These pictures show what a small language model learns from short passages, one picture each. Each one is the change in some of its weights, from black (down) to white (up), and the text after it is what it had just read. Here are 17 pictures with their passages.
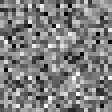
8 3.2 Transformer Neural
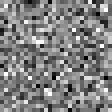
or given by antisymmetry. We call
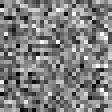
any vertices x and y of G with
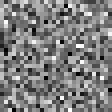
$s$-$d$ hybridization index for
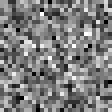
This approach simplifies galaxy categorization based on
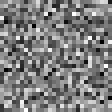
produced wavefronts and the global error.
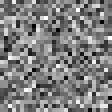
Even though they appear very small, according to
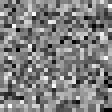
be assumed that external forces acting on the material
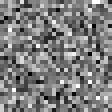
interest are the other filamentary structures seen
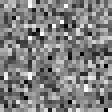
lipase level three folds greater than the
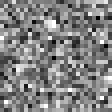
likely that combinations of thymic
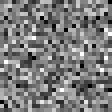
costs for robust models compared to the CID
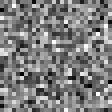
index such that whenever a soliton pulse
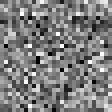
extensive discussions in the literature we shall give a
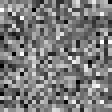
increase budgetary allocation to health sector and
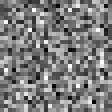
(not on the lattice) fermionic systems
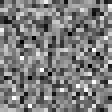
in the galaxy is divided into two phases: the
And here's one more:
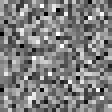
of iterations during learning. - **NC**
